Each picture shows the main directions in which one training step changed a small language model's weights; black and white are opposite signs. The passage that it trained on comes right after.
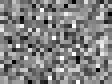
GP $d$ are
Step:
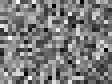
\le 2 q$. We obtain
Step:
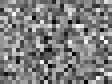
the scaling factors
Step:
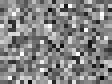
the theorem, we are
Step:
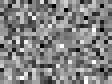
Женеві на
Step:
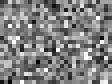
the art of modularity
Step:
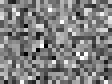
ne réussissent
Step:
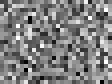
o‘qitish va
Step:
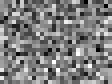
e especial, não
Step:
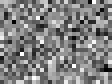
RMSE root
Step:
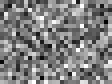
mayores dosis por
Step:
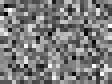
meets the component
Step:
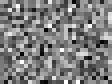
question. \medskip
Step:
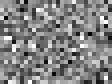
angle $\theta$ in
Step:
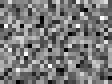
ao nosso ver,
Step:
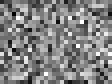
any point on $\partial G$.
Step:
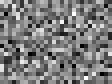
cochains of differential
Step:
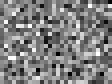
that an operator working on
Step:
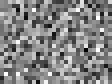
se stabilesc
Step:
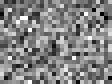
attempt to enrol
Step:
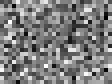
of tourism, they are
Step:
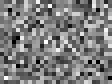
thus two months
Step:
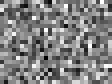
simplify terminology
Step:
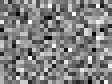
limited shelf life
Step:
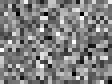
Archiv für
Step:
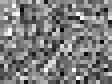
challenges of digital
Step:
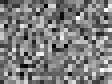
com maior apoio
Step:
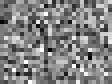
that if expansions for
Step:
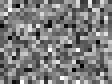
axes. \par \
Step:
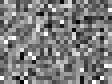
including texts and
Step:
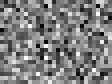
complex tangent exactly
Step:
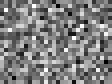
criterion is given for
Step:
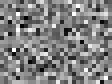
Schr. geeft
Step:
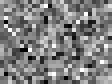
over $\CC$. The
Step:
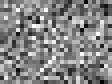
illustrates the
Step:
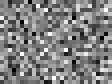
the endocrine system
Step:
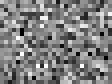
$\pi \lhd
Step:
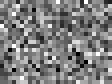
and a 1 otherwise.
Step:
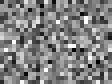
assistant professor
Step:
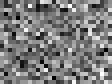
as almsgiving
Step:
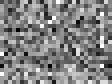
distribution is represented in the
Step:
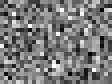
methods in {R}.
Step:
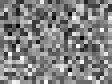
any feasible or
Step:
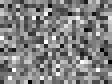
this article: Table
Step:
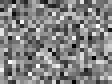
Polarization RF
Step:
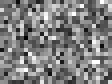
paper explores a
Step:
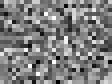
vez tratados los
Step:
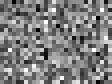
~ & NMGS
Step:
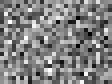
não constrange nem
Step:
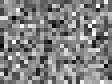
that if none of the
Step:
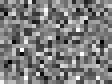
and availability is
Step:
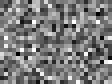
bilan qo'shib
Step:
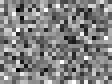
opportunities. In the
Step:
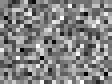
comportamiento de
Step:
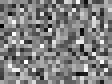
this is true if and only
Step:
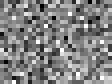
feedback from new
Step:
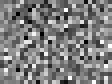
disparate contemplation
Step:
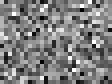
kasb etadi.
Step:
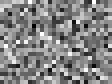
The asymptotics
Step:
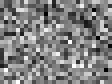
tok også
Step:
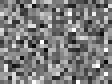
compared with 30
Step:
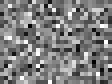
the products, thus
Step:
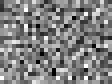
nas consultas e
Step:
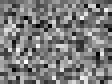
principle, the
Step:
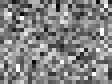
ва портрет
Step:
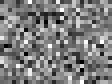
bo‘lishini va
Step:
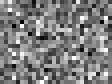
de Deus mais do
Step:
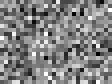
$\grres$: If
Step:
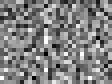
pode ser dissociada do
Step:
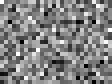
ovqat bilan
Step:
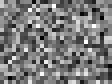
para la emancipación de
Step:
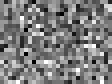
para garantir um
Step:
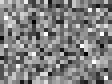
multiplicity on $\Omega$
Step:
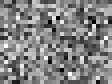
taking into account the
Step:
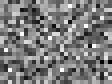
showed no clinical
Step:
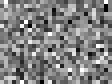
1\hbox{ and
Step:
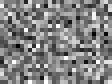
this kind of orientation
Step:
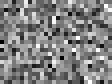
find out the respondents'
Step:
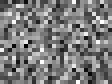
Panov S.V.,
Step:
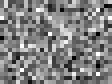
outdoor AOI
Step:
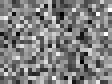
a biotic stress as
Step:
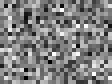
hours of additional
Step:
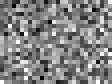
\indent For $n =
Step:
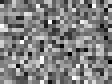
g \end{cases}
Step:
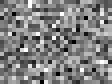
adult patients with
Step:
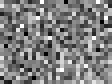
tampilan dari
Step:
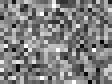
an affirmative
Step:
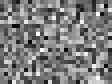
process of how the effect
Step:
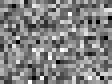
students implying more
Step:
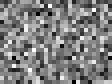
depth gradients and
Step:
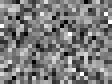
family members.
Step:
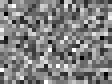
$A(x)$ consists
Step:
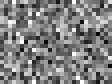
Level of Learning
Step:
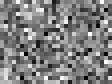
\left\vert \xi
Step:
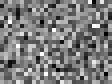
base and chooses
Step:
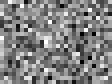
Informed consent was
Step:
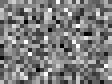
now present results on the
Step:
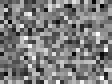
be guaranteed
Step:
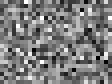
: The inventory level of
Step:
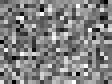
through shared use or
